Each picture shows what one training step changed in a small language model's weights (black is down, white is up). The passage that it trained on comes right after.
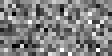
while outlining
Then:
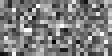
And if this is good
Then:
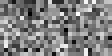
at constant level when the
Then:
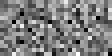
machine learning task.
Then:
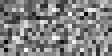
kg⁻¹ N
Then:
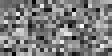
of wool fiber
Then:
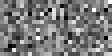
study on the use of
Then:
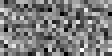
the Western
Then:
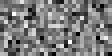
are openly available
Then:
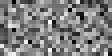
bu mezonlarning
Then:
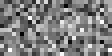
xotini tomonidan
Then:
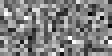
for gravity
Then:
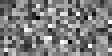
processing has been reported by
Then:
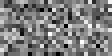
the animal facility of
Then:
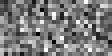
changes in the liver
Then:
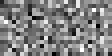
passato e le
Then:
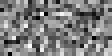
развития эмоционального
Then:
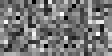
of sunflower
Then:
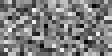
olinib, ular
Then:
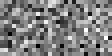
el éxito de
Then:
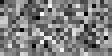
very variable in presentation,
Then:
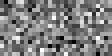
blends at 10%
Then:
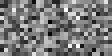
type (even
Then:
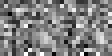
However, problems were
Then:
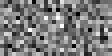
of the relative clause
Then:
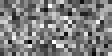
than those at pH
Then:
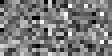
created attention due to their
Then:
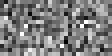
examination results were analyzed
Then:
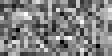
efort de
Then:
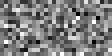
However, there was no
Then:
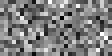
a soft corner
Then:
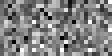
mavjud holatdan ham
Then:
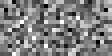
- ijtimoiy ong
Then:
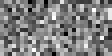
method and authorized it
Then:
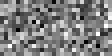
меж норми
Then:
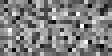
management option.
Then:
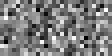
Global Outbreak
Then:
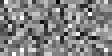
iqtisodiyot" jurnali
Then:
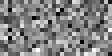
PACIFIC AND
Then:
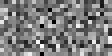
principle the main focus
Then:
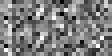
May and June.
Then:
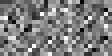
average age of the women
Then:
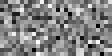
перспективы развития
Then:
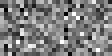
dorsal surface with
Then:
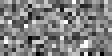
direcionando assim
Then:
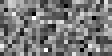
el parámetro
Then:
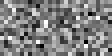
de accountant bij
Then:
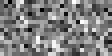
population and raising the
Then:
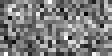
edilen ve
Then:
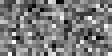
my research in the early
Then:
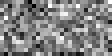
academic interests for the
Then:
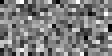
impactos geracionais
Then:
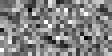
une hausse de
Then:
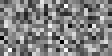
и отношения в
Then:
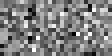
are in the line with
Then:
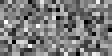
это слова,
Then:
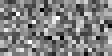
nella stessa
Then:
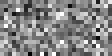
Гуломов ва
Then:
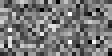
the strategic importance of
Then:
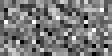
va qullar olib
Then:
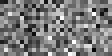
who focuses on her
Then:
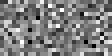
обновление их
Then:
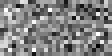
its potential to store
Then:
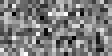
For di-RL,
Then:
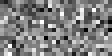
more than 3 K over
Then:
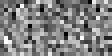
safe city,
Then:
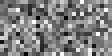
jarayon sifatida talqin
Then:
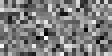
Final Report
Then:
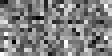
used to assess business location
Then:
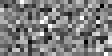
shape of the
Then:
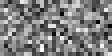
to the alloy will
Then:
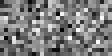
basic plastic waste management
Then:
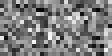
pesquisas sobre
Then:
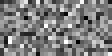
va noodatiy
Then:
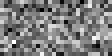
the interface between the
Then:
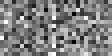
and competencies: -
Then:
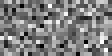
de buscar una
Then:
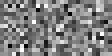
ini dijadikan
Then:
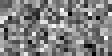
each group converted the
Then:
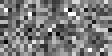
Indien we
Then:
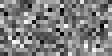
[en moderation -
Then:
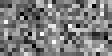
they minimize the objective
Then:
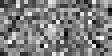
place from April
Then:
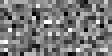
Brasil, elaborado
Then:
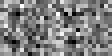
dilihat pada gambar
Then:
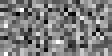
Развод в
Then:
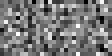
of participation in community primary
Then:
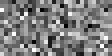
in India states that in
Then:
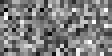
services Adopters Non
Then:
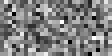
se na kraju
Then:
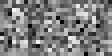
der Therapie
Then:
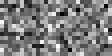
conjugated main
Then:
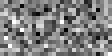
responding to the
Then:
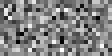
de las matrices
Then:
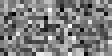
sowie das
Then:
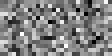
happening to the
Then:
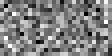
campaign to
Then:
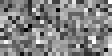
user privacy and improve
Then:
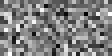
Essa escala
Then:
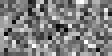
factor is the income
